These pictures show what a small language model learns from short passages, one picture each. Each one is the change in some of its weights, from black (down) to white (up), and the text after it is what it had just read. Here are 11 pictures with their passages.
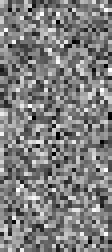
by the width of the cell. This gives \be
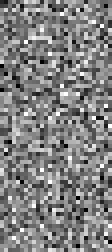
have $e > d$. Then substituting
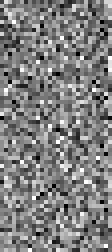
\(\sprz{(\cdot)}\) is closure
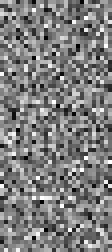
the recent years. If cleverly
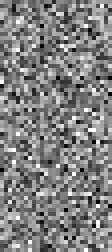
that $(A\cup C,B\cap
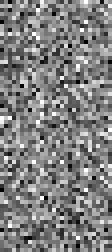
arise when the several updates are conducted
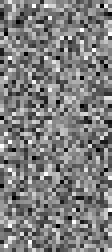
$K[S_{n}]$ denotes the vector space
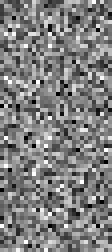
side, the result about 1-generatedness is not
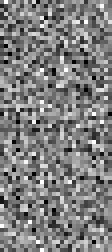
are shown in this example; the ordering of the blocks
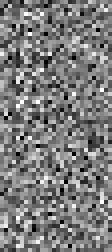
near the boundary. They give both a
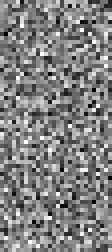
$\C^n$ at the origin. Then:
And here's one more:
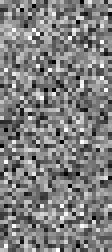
is obtained $$y_3' + k_n
